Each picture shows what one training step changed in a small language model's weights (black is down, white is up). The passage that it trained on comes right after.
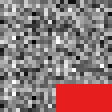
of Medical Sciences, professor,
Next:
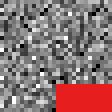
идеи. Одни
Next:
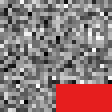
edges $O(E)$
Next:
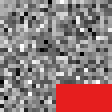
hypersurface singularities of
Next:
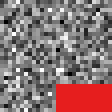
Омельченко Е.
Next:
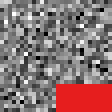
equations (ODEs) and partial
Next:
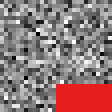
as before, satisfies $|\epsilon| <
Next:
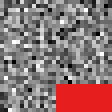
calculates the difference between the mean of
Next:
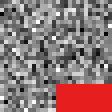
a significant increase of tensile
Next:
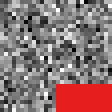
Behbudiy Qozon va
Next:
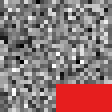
products in the broader
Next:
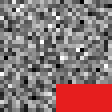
einer Lücke im
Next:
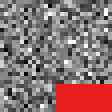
facing the digital era.
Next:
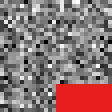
reach the conclusion of the theorem.
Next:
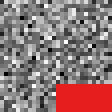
a heavy fuel oil
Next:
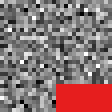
\begin{align} \left\Vert
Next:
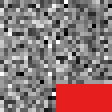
as metropolitan and rural
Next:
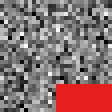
unbounded height. Coming back
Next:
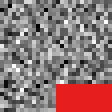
visualizar con mayor detalle
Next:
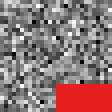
all the three points, which is a new
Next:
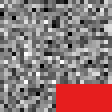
construction was suggested in
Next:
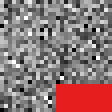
Azadi Ka Amrit
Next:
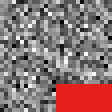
Ancak hem kalitesi
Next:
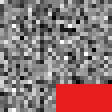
among the most widely applied
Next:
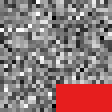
$\alpha_{i}$ bounds a compact
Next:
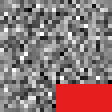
the pairs $(i,A)$ such
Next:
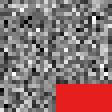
Objective: Highlight
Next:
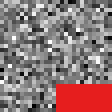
offer alternative funds, which has
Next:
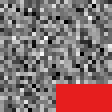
\end{subfigure}% \\
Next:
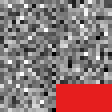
Behavior concerns is therefore
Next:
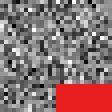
a digital space for the life
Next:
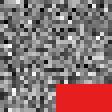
of the solution. For our purposes
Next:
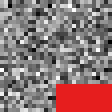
o‘zgasi barcha
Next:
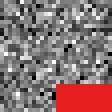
and personalized feedback can
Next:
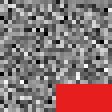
(Rasmusson &
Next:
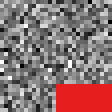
Rs.253 in the year
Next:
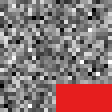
com a vida e perdão.
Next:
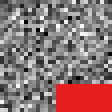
(99.5%) is concentrated
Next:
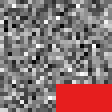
found in Darjeeling
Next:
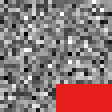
dominance. Over half
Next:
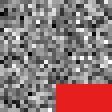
of pixel shuffle
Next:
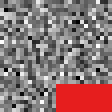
на 7 сутки после
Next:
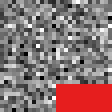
1$ with good reduction outside
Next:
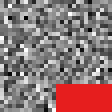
чтобы защитить
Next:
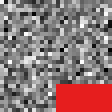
dei diritti delle
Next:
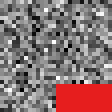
velocity with nearby flock
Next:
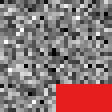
can be used to better understand modern
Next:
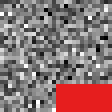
have \[ \sum_{j\in
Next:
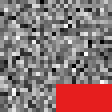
move in the playbook for
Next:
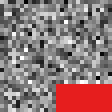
innovation contributes to the creation
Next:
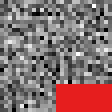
researches and practical works have been
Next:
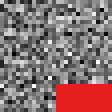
echipe, conform
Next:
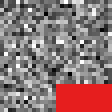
are canonical coordinates on
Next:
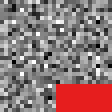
parameters across environments so that components
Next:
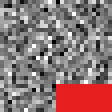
the slope in this region continued in
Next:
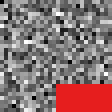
in Sustainable Food
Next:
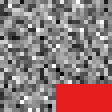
a particular Zoll metric we will show
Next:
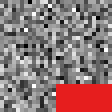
ajralib turadi.
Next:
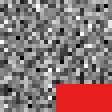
de análise da obra de
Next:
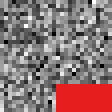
– particularly in Quality Education
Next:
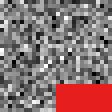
concluded that COVID-19
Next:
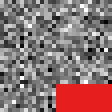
X+1$ points, using the
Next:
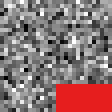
results about Fuchsian groups. Most
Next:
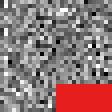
vazifalaridan biri
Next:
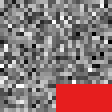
Given any $\lambda_d >
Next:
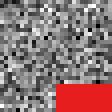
include the important case of linear systems with
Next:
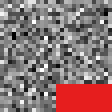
in Virtual Environments.
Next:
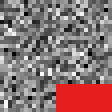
\IntGeo. Then
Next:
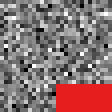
private investment.
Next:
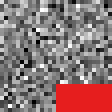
Now for $|m|\geq2$
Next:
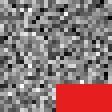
pesantren are adaptive in
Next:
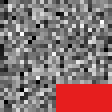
bleek dat er zich in
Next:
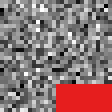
the previous page $E_r$
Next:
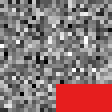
(Carpio et al.,
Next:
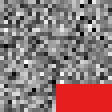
is contained in ${\mathcal F}
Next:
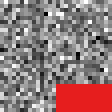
masalalardan biridir.
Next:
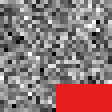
- a$. Therefore $g_1$
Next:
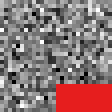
for every element $b\in
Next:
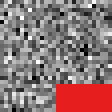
a disturbance, but rather
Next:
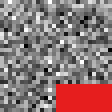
sebáceas em um
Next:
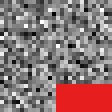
Kabupaten Kolaka
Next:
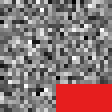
detail how the results of the previous section
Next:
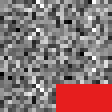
% \medskip \medskip {\small {\bf
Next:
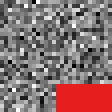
a \\ b \end{pmatrix}$.
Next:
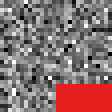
and learning. Generally, the
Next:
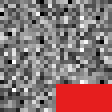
ser aplicada no caso de
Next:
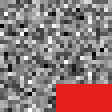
decir, al tratar a las
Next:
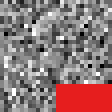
inequality could attenuate in the
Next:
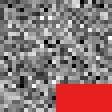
an acute event (36%
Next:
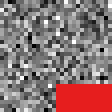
es recetar locura;
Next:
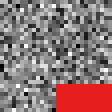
$B_6$ is the Bell
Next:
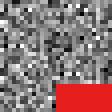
\begin{equation}\label{equation for
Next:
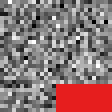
region i during $k-1$ th
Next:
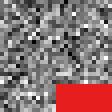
currently faced by the centres
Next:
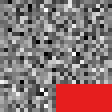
asosiy sabzavot
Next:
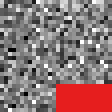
\smallskip \emph{Proof of the
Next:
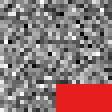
vídeos como instrumentos
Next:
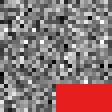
in B.M. Δ_m
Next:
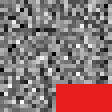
and solve it by an integral
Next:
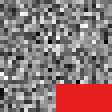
OHADA. Hormis le
